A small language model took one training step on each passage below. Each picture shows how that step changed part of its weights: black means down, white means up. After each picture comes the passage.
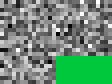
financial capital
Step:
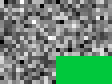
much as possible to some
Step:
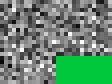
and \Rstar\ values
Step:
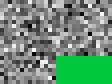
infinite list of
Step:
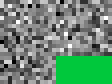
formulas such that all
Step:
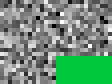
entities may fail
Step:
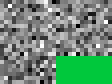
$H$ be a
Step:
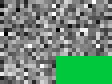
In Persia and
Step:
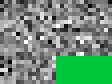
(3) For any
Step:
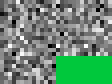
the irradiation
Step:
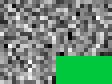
programme aimed
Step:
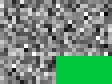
sepsis model into
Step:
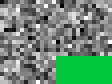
Algorithms and
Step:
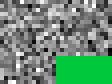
numerical work, in
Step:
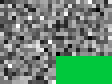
a line pair.
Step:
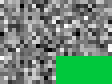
momentum property is
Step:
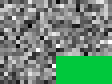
gross area of
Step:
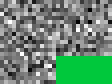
submitted version.
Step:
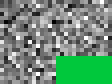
no significant difference in the
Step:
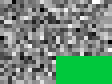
to $\lambda'$ by
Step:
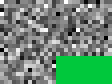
this alphabetic
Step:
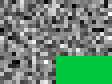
specific ABA
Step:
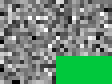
complication rates were
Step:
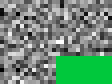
obvious sense: they
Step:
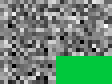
for one side may
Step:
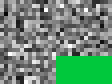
candidate for
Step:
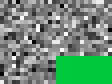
the $P$-operator
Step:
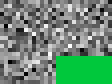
ways of defining their
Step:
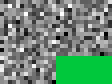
and signatures of
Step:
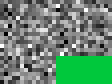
the Higgs
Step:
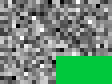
much closer to
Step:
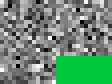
of the image over
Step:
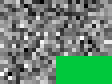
use of macros
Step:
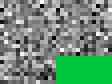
management can be
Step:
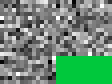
the more recent experiment
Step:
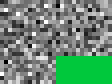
the Institutional
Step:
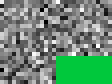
a significant inclination
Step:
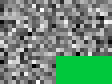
does not suffer from
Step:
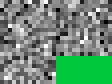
built using
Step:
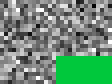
rotations combined with a
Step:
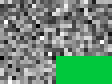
\etal{} model
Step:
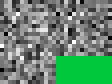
the monitoring and
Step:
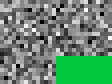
using standard precision.
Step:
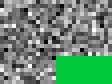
competencies in
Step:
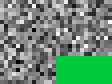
has been completed for a
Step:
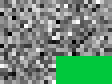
can adversely affect
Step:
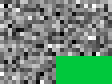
We found that the initial
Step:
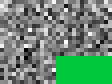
of Economics and
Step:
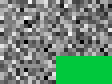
of the formulated problem
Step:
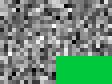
: i< \omega
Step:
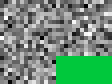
provide an explanation
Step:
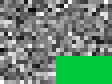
facts from linear
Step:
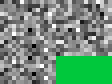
or natural numbers
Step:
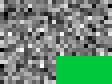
can be damaged by
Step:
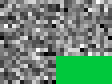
sketch a
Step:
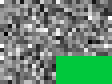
the order of basicity
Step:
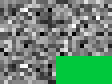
author's previous
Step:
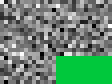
teaching critical
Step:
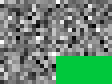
ideal which is
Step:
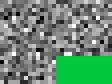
a larger input
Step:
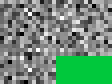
is more important than any other
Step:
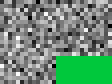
effective the apology
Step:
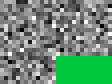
der Waals interaction
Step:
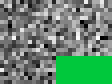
of two ODEs
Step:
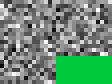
states for those with a
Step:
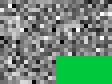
guided the
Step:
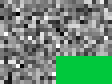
bandwidth. As the
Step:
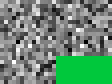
our comments about
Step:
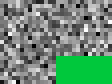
have not attempted
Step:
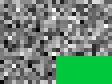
for the emission line
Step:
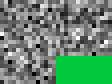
own power to
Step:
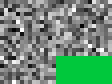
learning algorithms
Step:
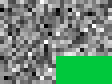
bulk conduction is
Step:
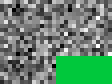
Primary data were
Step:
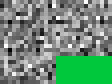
retain more of their
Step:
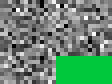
We use three strategies
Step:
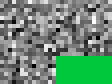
as structures that can
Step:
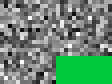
This means that the
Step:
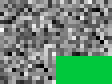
significant. It is through
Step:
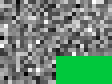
shown in Fig. 2.
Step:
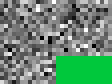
20th International
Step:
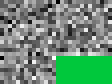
tend to secure
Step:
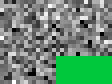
of writing this
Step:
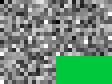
and consider the identity
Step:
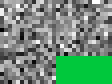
we are able to
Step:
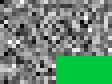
investigate this
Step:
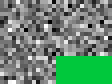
in the condensed
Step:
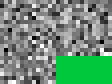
in detail by using
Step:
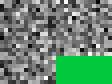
switching level
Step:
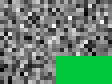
Hopf algebras.
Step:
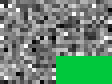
If $f\in
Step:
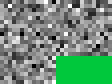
$v$ is bounded
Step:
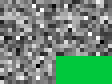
that customer can
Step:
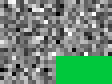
implementations which
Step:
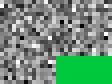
property introduced in
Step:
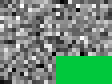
sensitive. At the
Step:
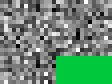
forest area
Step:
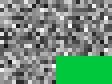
Noetherian domain
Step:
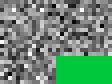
role concerning
